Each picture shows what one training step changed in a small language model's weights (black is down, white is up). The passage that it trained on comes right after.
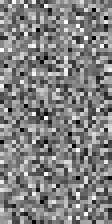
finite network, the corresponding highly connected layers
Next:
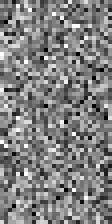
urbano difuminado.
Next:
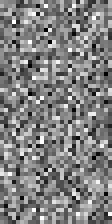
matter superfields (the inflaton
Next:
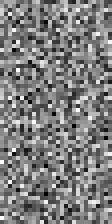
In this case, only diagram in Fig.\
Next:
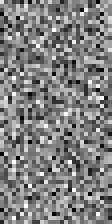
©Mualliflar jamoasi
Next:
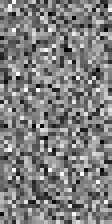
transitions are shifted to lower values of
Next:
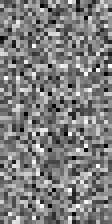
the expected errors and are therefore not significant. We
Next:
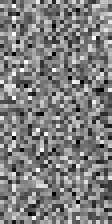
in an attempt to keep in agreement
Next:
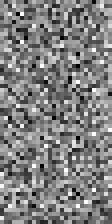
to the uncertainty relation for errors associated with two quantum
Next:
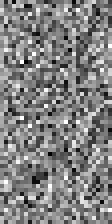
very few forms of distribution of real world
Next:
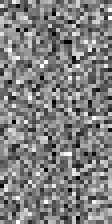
involved for the two EDM operators.
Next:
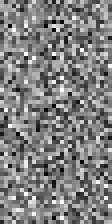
= 0$, we obtain \begin{eqnarray}
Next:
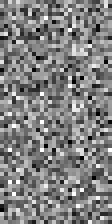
while values of $S$ corresponding to the
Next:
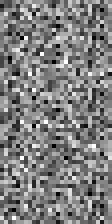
меда в кипящий
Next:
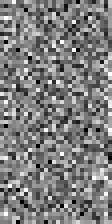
changement constituent les nouveaux modes
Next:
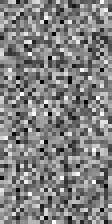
рациональных способов выполнения
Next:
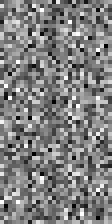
relevant and noisy covariates. \\ In
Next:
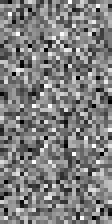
\label{ene: edge length}
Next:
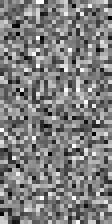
can lead to a smaller set of evaluations,
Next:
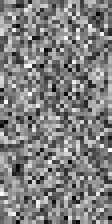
the infectious windows follows
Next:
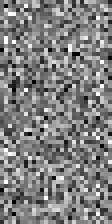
se operará, porque o direito
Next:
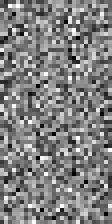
of the} assumption that its variability is related to
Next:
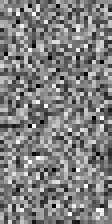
modulus constraint. Meanwhile, the
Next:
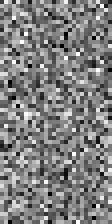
gera um aumento da distância entre
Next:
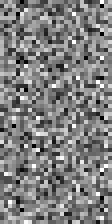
loops), removing divergences which occur
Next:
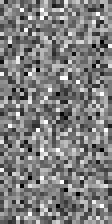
Структура і динаміка
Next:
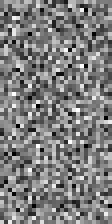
state. This conclusion is also in agreement with
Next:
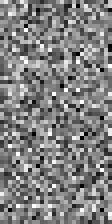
términos de precisión y
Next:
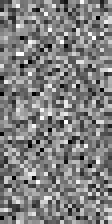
instituti Annotatsiya: Ushbu
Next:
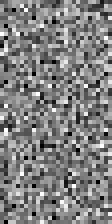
been employed. For both models (LP
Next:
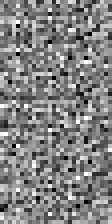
can directly compare it with that of the
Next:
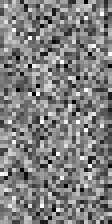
thermodynamic probability for the protein to
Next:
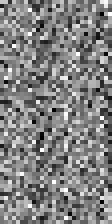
humain détermine le niveau de
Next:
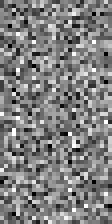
is the so-called ``vertex
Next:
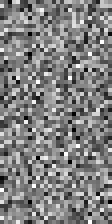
$\gamma$ and the angle $\theta$ on
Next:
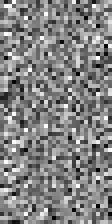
potential well (its unusually large circular
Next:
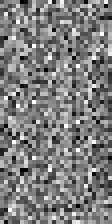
at the temperature where the mean first time is at
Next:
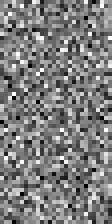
phase perturbations) and the output signal (the
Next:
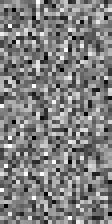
three models. In each iteration, a new
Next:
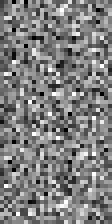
мире: теория и практика*
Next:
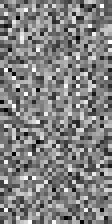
blocked by cylindrical buildings
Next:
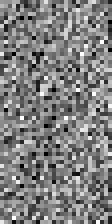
in modern linguistics, the interrelation between
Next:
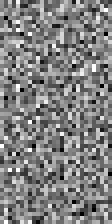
questões, a prática foi realizada
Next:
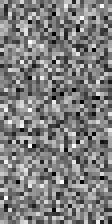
principais atributos de cada
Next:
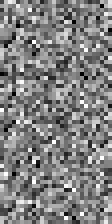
coordenadores de grupos.
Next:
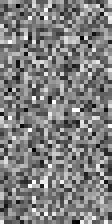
le coefficient budgétaire de
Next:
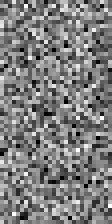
for the relevant columns used in the
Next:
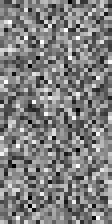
effective at early stage of the disease.
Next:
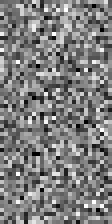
Друга група практичних
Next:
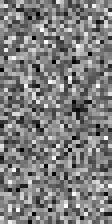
\caption{ The $l$-dependence of
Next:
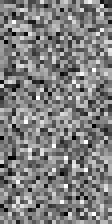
xususida 1908-yilda
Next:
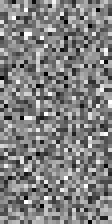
waves. Rado \textit{et
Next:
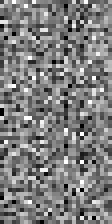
كبيرة أخرى
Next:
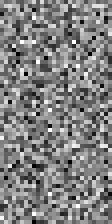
During the migration, the cross of
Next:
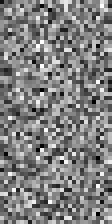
holatiga ko'ra,
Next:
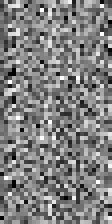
boshqarish va “yashil”
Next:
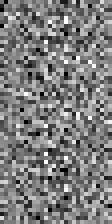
amalga oshirishning ahamiyati beqiyosligini
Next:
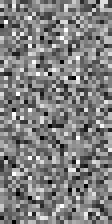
difficult to devise definitive observational tests
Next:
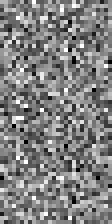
system. The slope of the straight line is
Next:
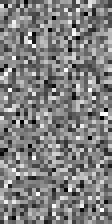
the Hall-A beamdump. From
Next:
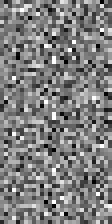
o'zi rivojlantirishi va o'zini
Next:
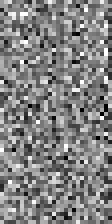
três. Comumente os
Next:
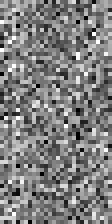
gauge symmetry, at present the only gauge invariant way
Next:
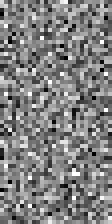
the ligand-field picture", we
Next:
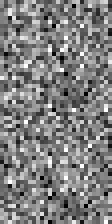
als sich persönlich direkt bei
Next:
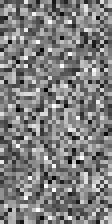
modeli deb ta'riflash mumkin. Bu
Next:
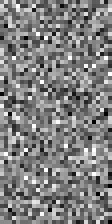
работа российского ученого
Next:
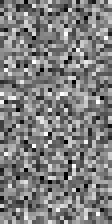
linear equalizers in the two paths is
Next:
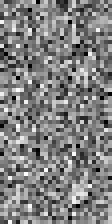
the $H_{10}$ system of primers
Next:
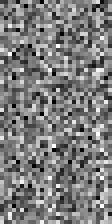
Мавлянова, М. Н., &
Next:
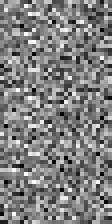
berishga qaratilgan nazariy fikrlash
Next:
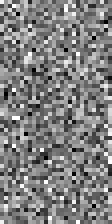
de voyage grâce à
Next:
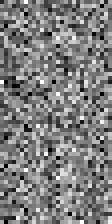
умовах пандемії
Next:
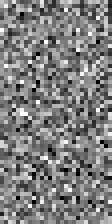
kompaniyalari tomonidan amalda qo'llab
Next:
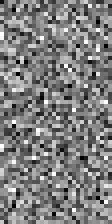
pulses (i.e., 21 parameters
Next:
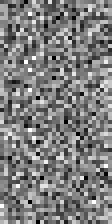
electroweak fit where we neglect
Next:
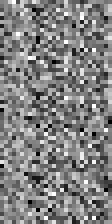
محتوى كل صف
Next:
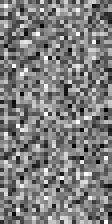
Multi-level validation to augment
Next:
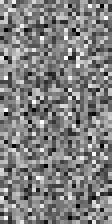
and analytical (both strong and weak
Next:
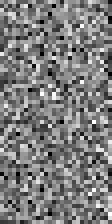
La facette X' est opposée à
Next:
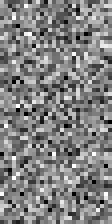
observed with respect to look-up tables
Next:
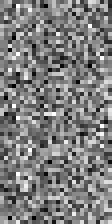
as sonoluminescence.
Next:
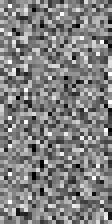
comme le montre le discours
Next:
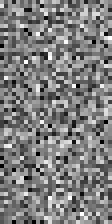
boosting model, which is not adapted
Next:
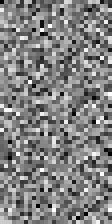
bóyá odi nàà le
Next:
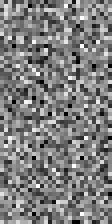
de suplementos. Y se realizaron
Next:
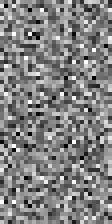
fármacos na hora da
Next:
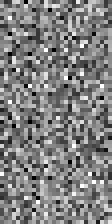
spin-dependent optical dipole force. This is
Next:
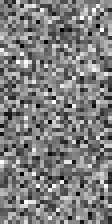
yangidan saylangan deputatlarning 38
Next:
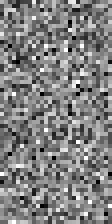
mechanisms for their systematic implementation. First, the
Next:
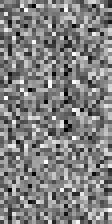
benötigt der Sprecher ein
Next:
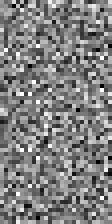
extraordinário dos esforços de
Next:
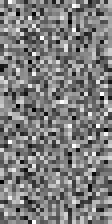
the situation for the SODE Lagrangian constraints,
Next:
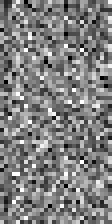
dat de tool nog niet is
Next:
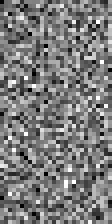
introducing rectangles whose diagonal shows
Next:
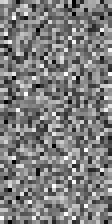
Mentoring Berufsstudien) und für
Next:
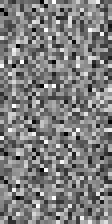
(AR) facet coatings.
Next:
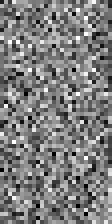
the degree of asymmetry was exaggerated
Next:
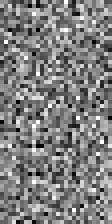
pedagogik shart-sharoitlari
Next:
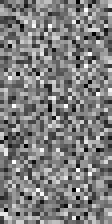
actual back side (p-n junction
